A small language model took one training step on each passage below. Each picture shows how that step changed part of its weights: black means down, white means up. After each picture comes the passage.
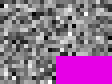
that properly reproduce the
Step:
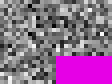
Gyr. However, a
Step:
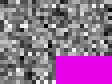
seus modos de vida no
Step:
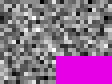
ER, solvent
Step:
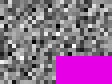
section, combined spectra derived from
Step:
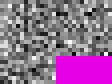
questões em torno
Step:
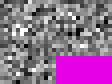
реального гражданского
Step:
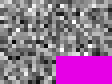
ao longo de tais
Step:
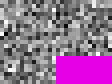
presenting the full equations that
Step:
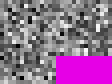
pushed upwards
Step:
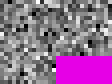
evolution of the kinetic feedback
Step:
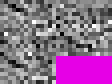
layanan direktori
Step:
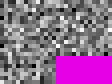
with unknown location parameter
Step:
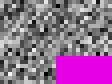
the output polarization state of
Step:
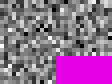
of the luminosity dependence
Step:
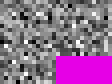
violentos são
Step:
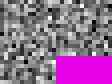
for its origin; the formation
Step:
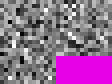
modellar qo'llanishi
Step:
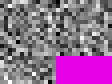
la distinta procedencia
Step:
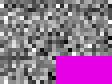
suggest that no matter the
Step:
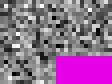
Economy*, Vol.
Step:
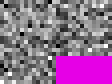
finanças públicas e a
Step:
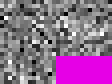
both integral conditions. This would
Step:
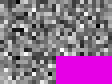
academic subjects within
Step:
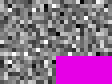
kepada 30 orang
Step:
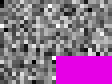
signal. The shape of the
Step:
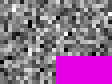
enam aspek
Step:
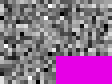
propagação de trincas
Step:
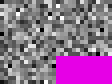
the determinant of all
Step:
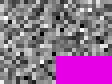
цієї мови
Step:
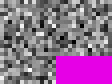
extraction of structures of larger
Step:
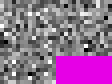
ruhiy holat
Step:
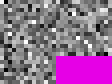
autores como Gitell
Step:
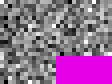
➤ Meditatsion
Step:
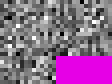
by introducing two more
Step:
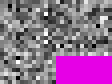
на комплексни, но
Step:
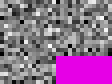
emas. O'quv
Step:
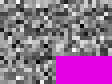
salbiy qarashlari
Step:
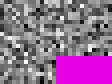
part of its envelope
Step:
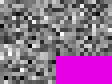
world. However,
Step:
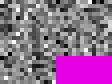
de important este că
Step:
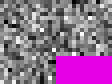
via high-speed
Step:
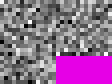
de aquí, es un
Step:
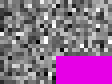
hebben op de
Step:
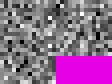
construct a family of
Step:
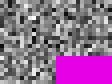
are the most used one in
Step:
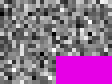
slow growth of the critical
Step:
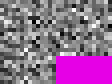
va umuminsoniy
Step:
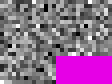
B Sherzod
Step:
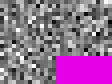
to be strictly
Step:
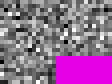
о принятии
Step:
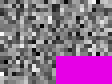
of the radiative corrections is
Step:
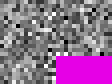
a optimal step size via
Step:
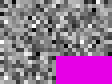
le Cameroun,
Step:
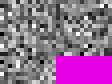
any tensor field with density weight
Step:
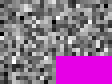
to fit the {\em
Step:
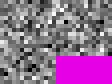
as \emph{electric
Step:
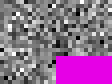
factores, también presentes
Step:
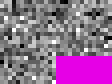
empirical fitting function that yields
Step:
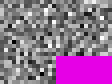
xos bilimlarni bir
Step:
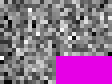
por caso la opinión
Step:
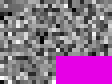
This can be done either from
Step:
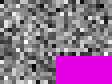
que es la ausencia de
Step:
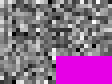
marked as speaker
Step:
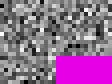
the angle of elevation of
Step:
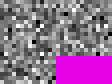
Firstly, it is possible
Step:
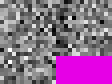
output files, in which
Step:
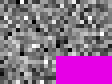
calculate the chirp mass
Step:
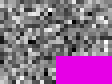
bo'lish zarur.
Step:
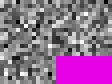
districts’ to
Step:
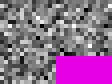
e, em alguns
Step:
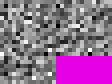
there was a leak out
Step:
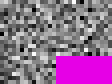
the Agence Nationale de
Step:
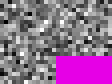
charged plate inside
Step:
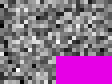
there is a consensus
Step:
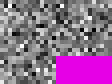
this as our estimate for the
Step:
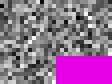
the absence of direct
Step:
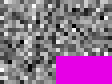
os percentuais dos
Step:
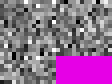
of effectively organizing
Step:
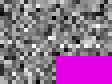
estratos sociais de
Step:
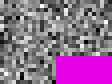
*Economic sector:
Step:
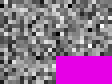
framework enables the optimization using
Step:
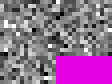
dampak sosial
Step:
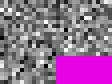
nearby surfels,
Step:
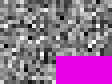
demonstrates the decrease in
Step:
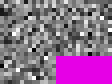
different realizations of the
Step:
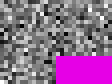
*Mobile Information
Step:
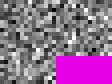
و مآخذ
